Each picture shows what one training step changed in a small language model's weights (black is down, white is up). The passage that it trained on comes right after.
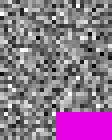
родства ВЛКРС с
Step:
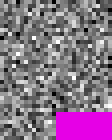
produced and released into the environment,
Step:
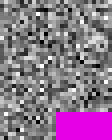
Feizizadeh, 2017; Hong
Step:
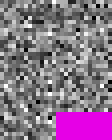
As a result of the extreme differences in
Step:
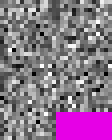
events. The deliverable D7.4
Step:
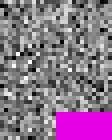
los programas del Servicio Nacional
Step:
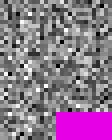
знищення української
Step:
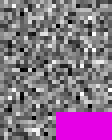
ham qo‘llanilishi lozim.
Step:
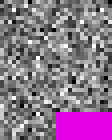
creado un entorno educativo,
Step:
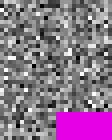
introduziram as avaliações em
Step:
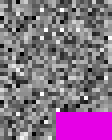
schools and ancient writings
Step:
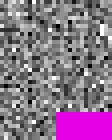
on skills. Does the
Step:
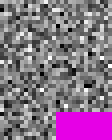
les motos thermiques.
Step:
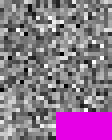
о Коверде, что тот –
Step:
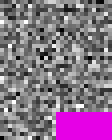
significant smaller (by 0.05 –
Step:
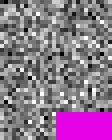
способность рассуждать,
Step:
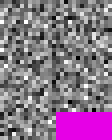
1772 se trasladaron
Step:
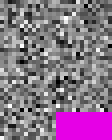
In USG Neck multiple cervical
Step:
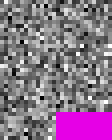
I -function due to Prasad
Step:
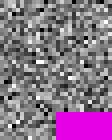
ham amalga oshiriladigan
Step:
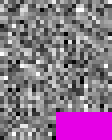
oldida turgan eng muhim
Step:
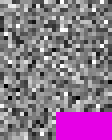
компании. Таким
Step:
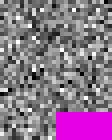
spiritual-religious functioning.
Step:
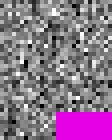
в соответствии с
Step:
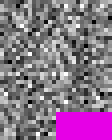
of the process and sample characteristics, as
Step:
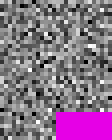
consent after the study was explained to the
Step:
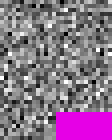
About 0.40% of ADRs
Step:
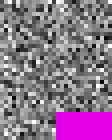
эффективность таких
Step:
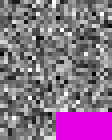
the injection aquifer and
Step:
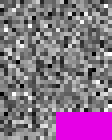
modern age. In her research
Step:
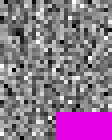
project by making use of techniques such as
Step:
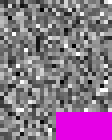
is an important aspect of gender's
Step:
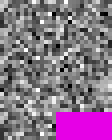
understand the behaviour of the
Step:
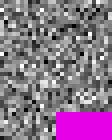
перспективных средств такого
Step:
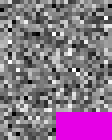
temperatures higher than the glass transition
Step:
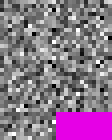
*have to, must*
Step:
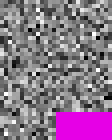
є забезпечення
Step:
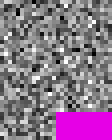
reduce sustancialmente el ser
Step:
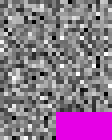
is displayed. Figure 7 :
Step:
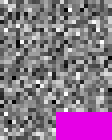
Pharm Bio and Chem Sci
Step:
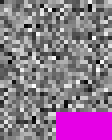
об изменениях и их
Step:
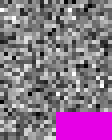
был проведён
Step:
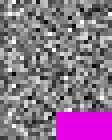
en la Clínica Canes y
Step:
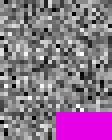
має на меті навчити
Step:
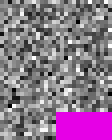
significantly due to social isolation and
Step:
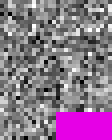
tõhusalt kaasatud
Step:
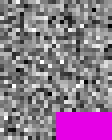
Călin Teuțișan,
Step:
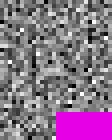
miqyosida iqlimning keskin
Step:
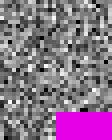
this study. Statement of ethical approval
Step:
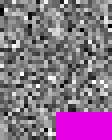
und DMPP-Applikation
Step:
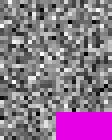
con antecedente de claudicación
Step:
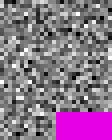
variations of stable isotopes of
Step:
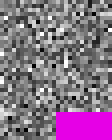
resources available. Potential and
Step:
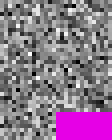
memory questions 10 Working Memory
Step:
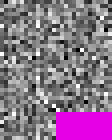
bo‘lib, shilimshiq ishlab
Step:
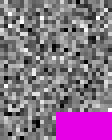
equations (13) can be written in
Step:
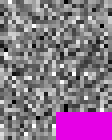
safe Internet journaling,
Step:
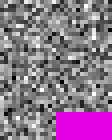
va zamondagi holatini,
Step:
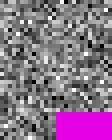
gloss makes the lip
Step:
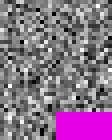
of the Lower Zarafshan
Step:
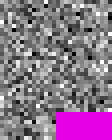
efficiency. We validate and evaluate
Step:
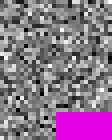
2012), aussi bien dans les
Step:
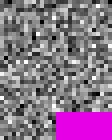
and at crushing sites, posing
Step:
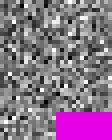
existing disincentives
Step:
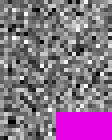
strength and weakness of Bharath
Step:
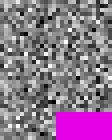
menyusun BMC pada sesi
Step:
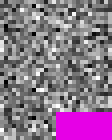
asosida talabalarning ishini
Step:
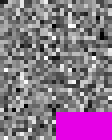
Nowa Wieś [ED28] –
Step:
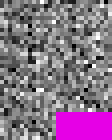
balki madaniy me'yorlarni
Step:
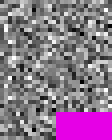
2022). La mayor parte se va a
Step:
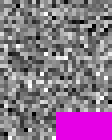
from Japan, 57 were from the
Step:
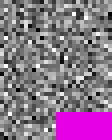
que se utilizaron en las
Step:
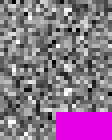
the control of the phonon propagation and
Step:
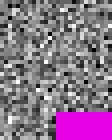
number per plant, number of pods and
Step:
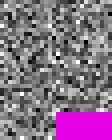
Methods Applied to the
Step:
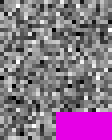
and to snobbish assumptions that
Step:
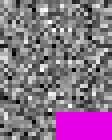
THE KINDNESS OF
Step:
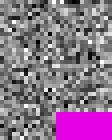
could get an estimate of it by
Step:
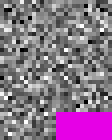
танқидчи адабиётда
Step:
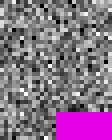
of h) to minimize the sequential
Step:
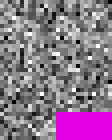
an explanatory lens for variation in
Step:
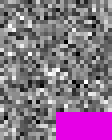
duração de quatro horas, os
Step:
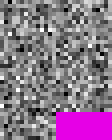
următoarele arii de
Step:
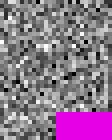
*outro* (ou seja, com
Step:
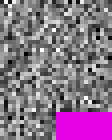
a resposta (R) de forma que o
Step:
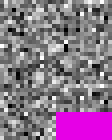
Sementara itu, dalam
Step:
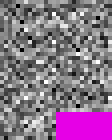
3. O'qituvchilarning
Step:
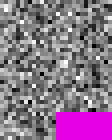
relação aos demais, por isso o
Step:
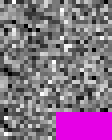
Tungsten isotopic evolution during
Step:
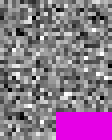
steekproef van minder dan
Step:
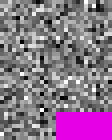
Обоснование $r < 1$
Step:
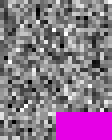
die oftmals komplexe und
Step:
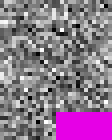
de ajudá-los a
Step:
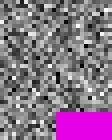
to ensure compliance with good
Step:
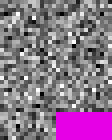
ҳолати ўрганилганда
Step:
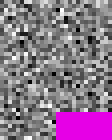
and Quinn, 1995), reducing
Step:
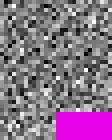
the largeness of Ω , the
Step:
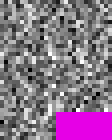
obtained show the majority of the
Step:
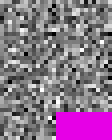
bigger than 0,60.
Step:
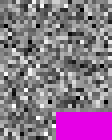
orqali tuxumdonga
